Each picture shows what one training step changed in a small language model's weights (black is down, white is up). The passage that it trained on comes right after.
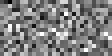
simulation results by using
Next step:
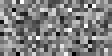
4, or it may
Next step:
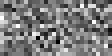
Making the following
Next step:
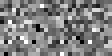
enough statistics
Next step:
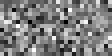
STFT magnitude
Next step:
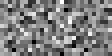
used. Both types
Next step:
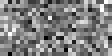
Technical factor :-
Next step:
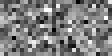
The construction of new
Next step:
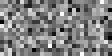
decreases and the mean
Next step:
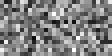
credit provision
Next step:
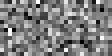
x$ in one dimension
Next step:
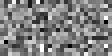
even if it is far
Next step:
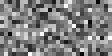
fuel energy affect
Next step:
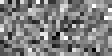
after a phonological
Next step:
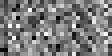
case records were obtained
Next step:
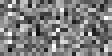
one, level-1
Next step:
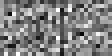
both of which offer
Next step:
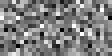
1. Introduction In
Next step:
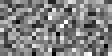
galaxy with an
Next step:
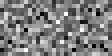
author (s)
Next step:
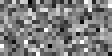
allow the algorithm to
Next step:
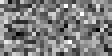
to utilization among
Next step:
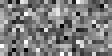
designers to either
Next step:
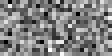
films tends to
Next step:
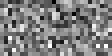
achieving similarity
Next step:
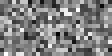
the bonding of
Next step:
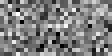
engaging in an
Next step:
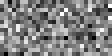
filled out a
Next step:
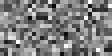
(in bins of
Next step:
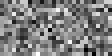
the relationships that link
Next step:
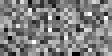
this power is used to
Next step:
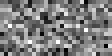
models and explains the
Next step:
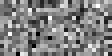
this case, by
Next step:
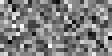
Litigation over software
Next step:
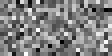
if the system is close
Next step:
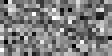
- Determine
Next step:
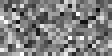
Synthesis and
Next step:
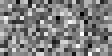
numbers, subject to
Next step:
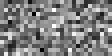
and exterior of
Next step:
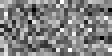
rigid limit
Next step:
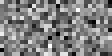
with a specific system
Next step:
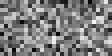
of the provided geometry
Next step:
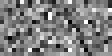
compared to the radius
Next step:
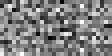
consider microscopic
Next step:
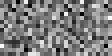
forms the foundation
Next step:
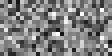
generated by slicing
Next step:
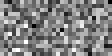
31P magnetic
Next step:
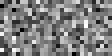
one rather out of security
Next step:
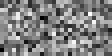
interaction. The process of
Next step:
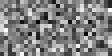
on the location.
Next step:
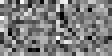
to a genuine
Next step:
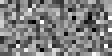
that in case of cost
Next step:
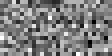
its extensions,
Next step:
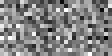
is augmented
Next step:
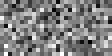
states. We show the
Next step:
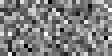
after 30 minutes
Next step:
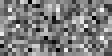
This characteristic signature
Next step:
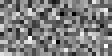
presentation in the
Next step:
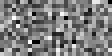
It is probable that
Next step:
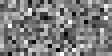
we adjust to
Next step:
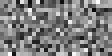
if the field is
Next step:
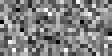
degrees in the
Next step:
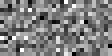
other malignancies
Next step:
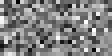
to be handled at
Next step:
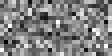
we are going to
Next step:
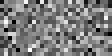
the dosage of
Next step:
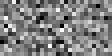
iteration. By the
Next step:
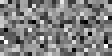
that secure keys
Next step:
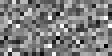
its experienced
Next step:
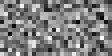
reflection angles,
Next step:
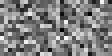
is designed for
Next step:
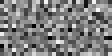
imply that the global
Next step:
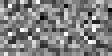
threshold under standard shape
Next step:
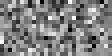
directly the Lie
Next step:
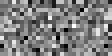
the area under an
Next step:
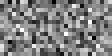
an empirical study
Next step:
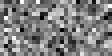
0 priority: 0
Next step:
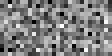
films can be a
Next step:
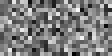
the calculation is
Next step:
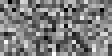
folds were randomly
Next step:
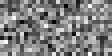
of mirror
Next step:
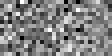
cannot simply change a
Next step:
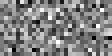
while the very sharp
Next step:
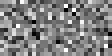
had virtually the
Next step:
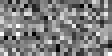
theories Introduction Although
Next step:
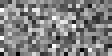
SMIA represents
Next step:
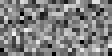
experience like QR code
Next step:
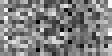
commencement of the
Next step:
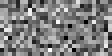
in terms of insider
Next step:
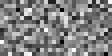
into everyday
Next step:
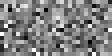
certify that
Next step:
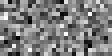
national institutions,
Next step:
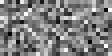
to increase the core efficiency
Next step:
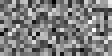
present the set of
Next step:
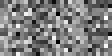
study the effect of
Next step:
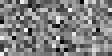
attacks can
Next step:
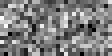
Generate Dual
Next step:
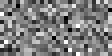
above five years of
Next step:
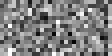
we are considering only
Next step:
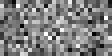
the questionnaires
